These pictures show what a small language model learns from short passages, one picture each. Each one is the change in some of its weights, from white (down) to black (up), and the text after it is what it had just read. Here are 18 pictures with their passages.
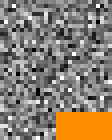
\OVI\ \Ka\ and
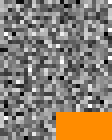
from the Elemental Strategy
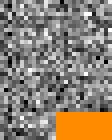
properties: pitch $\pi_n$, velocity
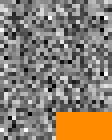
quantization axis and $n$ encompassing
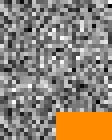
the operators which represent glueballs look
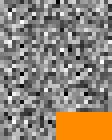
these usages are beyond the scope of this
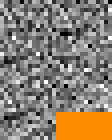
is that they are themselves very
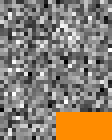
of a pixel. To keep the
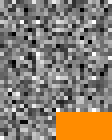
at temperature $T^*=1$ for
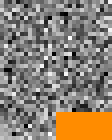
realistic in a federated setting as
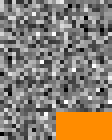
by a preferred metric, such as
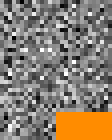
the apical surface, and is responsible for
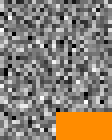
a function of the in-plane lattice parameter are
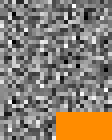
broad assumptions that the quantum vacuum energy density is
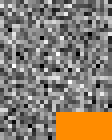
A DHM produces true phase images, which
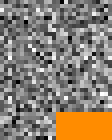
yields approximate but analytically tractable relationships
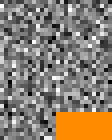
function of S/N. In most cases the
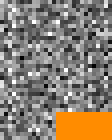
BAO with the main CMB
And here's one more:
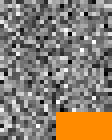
of light trapping on single level IPV
